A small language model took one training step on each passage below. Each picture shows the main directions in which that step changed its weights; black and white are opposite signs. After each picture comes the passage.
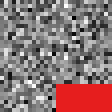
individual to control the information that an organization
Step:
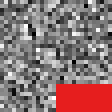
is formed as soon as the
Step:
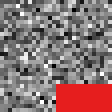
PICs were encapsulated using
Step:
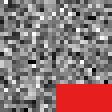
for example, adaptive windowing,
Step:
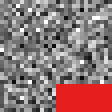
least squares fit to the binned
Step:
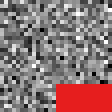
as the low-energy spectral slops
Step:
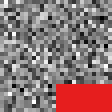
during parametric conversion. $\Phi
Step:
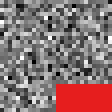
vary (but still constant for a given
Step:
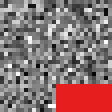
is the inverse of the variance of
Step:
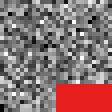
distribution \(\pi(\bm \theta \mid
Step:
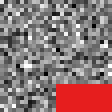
first Brillouin zone,
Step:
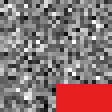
terms $p_n$ are all different
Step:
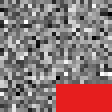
beautiful and inspiring
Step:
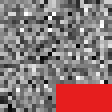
previous model for GRBs powered
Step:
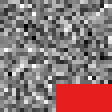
nontrivial normal state. Our measurements
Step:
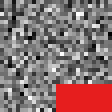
existing taxonomies. To address
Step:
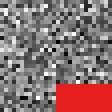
a well-established method for the production
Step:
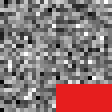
term near $T_h$ is
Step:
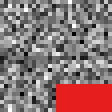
the logic HS were presented. By
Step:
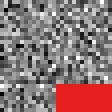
for continuous variable states. Due to the
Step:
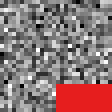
can give rise to the relativistic
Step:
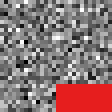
a SimVascular simulation.}
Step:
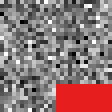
strongly simulable. That is, for
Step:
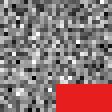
of the theorem 5 follows from the
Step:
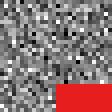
everywhere. This can be understood
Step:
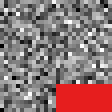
cutoff frequency, $\omega_M$
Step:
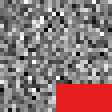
an unconvincing fit (with
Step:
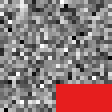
above ideas in \tool, we
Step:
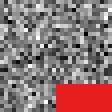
and Development Program of
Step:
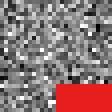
to choose $k-1$
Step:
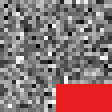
Rev. Lett.}\ }\textbf {\bibinfo
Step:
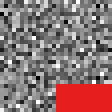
localized electromagnetic mode in its rest
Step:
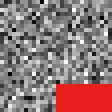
tensor of the ingoing radiation from the
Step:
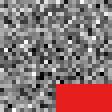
its mission, while searching for a
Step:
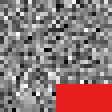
Fig.~1 for three sets of the
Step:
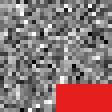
excitations $10^3$ -
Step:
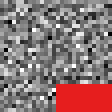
2D tight-binding
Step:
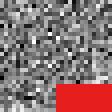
string equations}).\\ We now exhibit
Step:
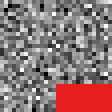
for example, users density as an additional
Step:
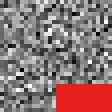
resonance is a peculiar dynamical
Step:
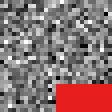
is unchanged relative to
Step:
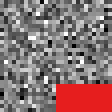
induced by adding the optical lattice for the
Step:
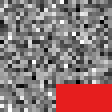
at $x_d$. Application
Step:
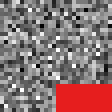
Time-reversal symmetry thus
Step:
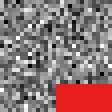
of the de Broglie
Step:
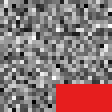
of a product on one end and the
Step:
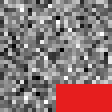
time evolution $\exp(-i\omega
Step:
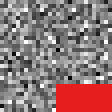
the down-stream bunch
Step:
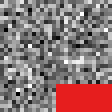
used to calculate the satisfaction degree of a
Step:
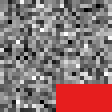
ARPES experiments on the optimally
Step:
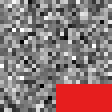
observational probes. Also the
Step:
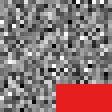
employed. In CPO we describe
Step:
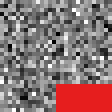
optical instabilities that lead to the generation of
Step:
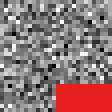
in fact many traits of it were
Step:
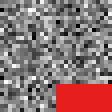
\end{equation}% As the same case
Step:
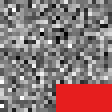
$z_\alpha$ is the
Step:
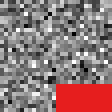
is a pertinent parameter for
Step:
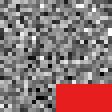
On the right, we show a magnified
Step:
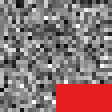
Jeffrey Dean,
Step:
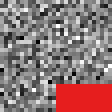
the measured data is provided in Table A1
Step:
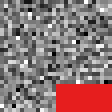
Instrum.\ Meth.\ A
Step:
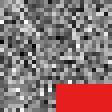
the following two lemmas.
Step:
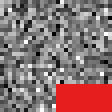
relations of massless Dirac particles and
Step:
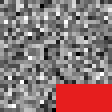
historical behavior, which ensures the
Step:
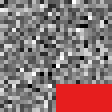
hypothesis, with a fixed
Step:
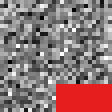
ceramics have been prepared
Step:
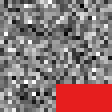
counteract the adverse nature of
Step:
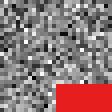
of the outer barrier
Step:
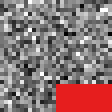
set-up deployed for the
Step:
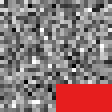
exotic particle masses from flavor
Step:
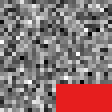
without systematics, and we fit them with
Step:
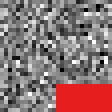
bombardment in a primary
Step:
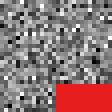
\cite{KKLMV}. We
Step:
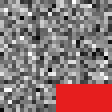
and let $(i,l)$ be the
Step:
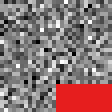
matrix as the sampling matrix and convert
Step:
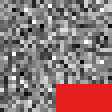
freedom. According to
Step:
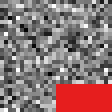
flying a distance larger than 10 cm
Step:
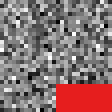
the burst, we fix the parameters of
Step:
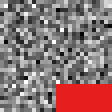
is not coincident neither with
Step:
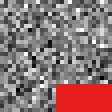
it increases in magnitude as the AdS length
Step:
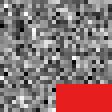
maintain plan effectiveness
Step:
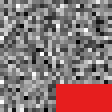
\; 2\pi \label{Lens
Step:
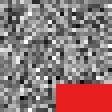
0.3) are divalent,
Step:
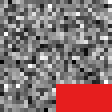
to typical values, to give easily
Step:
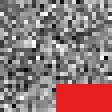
see that the optimal $\mu$ in our
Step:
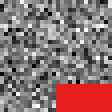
model, the $\nu_{\mu}$
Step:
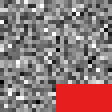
The exclusion-volume condition is
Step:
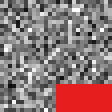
the measurements expected if N other samples of the
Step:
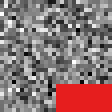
requiring the existence of the
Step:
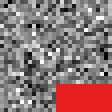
readily obtained \begin{eqnarray}
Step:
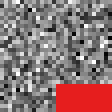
Kronheimer's correspondence.
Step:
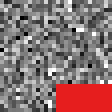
speech-language pathologists
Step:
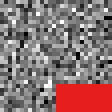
suggested. The present study concentrates
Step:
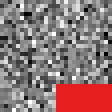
federated optimization method
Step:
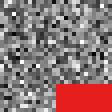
obtained using SPC/E and
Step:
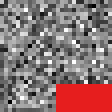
the class of the randomly dilute
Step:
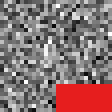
This behavior is clearly visible on the
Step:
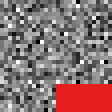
Equation 1. The two
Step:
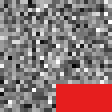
CSA coupling vanishes, in the bottom
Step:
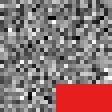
\langle W_{nn}(t)
